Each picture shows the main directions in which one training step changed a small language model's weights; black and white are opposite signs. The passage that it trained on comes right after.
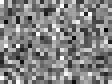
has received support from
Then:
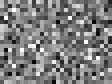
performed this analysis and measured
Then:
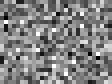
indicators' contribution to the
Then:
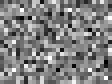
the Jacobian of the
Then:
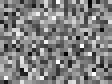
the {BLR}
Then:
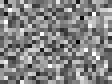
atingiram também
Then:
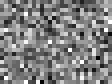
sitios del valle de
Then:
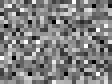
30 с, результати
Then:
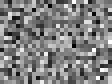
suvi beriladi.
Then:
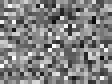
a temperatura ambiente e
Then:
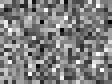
ega. Usiz
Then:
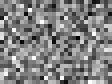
current noise proportional to
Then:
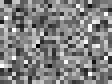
siswa berhasil di
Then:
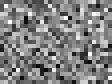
and 0.1 T. The
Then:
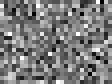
nula y se acepta
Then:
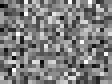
$ L $ denote the length
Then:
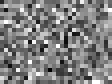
utilizado um questionário
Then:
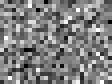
respectively. Our combined results
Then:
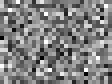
specific avoided crossing that
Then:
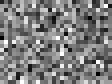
under the best prompt,
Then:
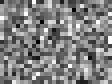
derivative, one cannot
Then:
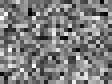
fathlarini bayon
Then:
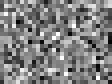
the parameters of these distributions can
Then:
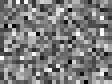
apply the last two
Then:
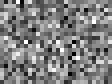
синдрома при
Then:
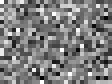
to assign each node a
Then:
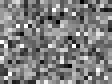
condition of chernozem
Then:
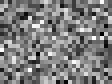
consumo de filmes,
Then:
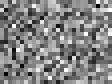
the dynamics of 4-star
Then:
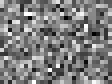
os fatores de satisfação
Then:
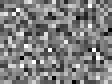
above, the three dimensional
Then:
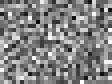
transfer matrix, then we call
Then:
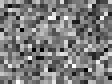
of the reconstruction to
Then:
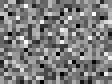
tahlil qiladi.
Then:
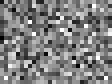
superior embedding will
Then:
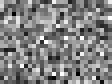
{Petter}, \citenamefont
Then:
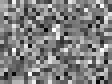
in more detail. In the
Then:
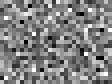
evaporation process. The
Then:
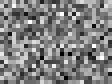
characterized by a dynamical critical
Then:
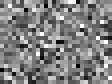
est subi à cause
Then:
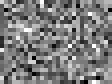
metastasis as a
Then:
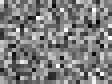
dar „principiul
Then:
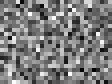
the gauge nodes in the
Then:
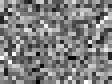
was varied in steps of
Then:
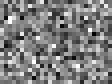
Вебер, И.
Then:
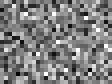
soap films and other simple
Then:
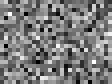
(i) targeted
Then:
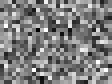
the binary. We used the
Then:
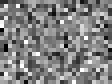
les défis de gestion
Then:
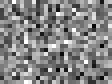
main challenges in
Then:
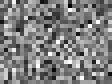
shell closure itself
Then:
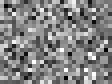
prótesis en mal
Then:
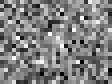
values against 0--1
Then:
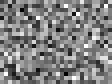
axis of the fit and of
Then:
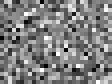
ishlab chiqilgan
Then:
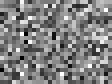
қолган одамнинг
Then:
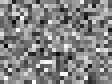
Weber)“ oder
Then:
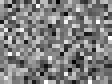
COVID-19, com
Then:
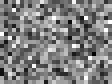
QLE in the context of
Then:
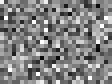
incorporen a la
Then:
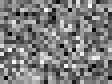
had the orientation of
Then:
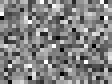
in prep.). The clear
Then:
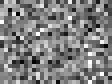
factor assume that the vector
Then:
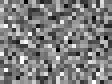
not apply to the surface
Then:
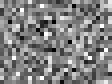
Avvalo, bu
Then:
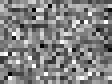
a subset of the providers
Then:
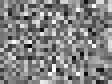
0\% SOC change due
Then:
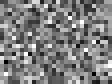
del saber* y
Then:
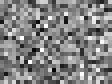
and intonation. The
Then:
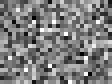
tese fixada no
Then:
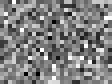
to compare the two models,
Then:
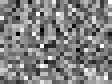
introduced after $U_{\rm
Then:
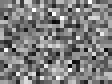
seasonally driven
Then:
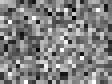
yang terus menerus
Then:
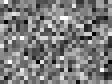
o'z bolasi uchun
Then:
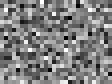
son de color ámbar
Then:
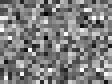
is gebleken dat lang
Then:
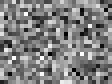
is narrower in comparison to
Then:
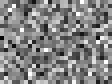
oppositely directed magnetic
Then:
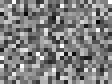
errors as reported in
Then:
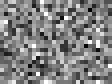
method by employing a
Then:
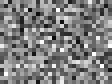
attempts to find the
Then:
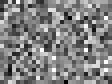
ее готовностью к
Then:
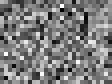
combinan encuentros
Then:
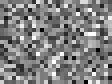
faslida kelib,
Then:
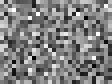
temperature cycling and long
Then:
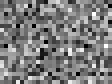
\cite{ref3}, and
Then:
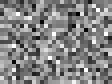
(b) frame structure;
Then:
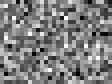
This approach transforms angular scattering
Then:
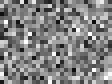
which leaves the magnetic field
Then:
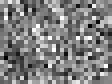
e escassez de
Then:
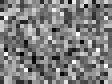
записани в
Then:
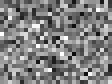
contexto gerou a
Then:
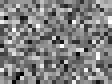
ayına ait
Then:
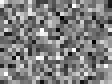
1 Datos de producción
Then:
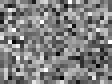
that is proportional to that
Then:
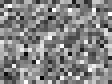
of the Republic of
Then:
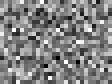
sample measured at $H$ =
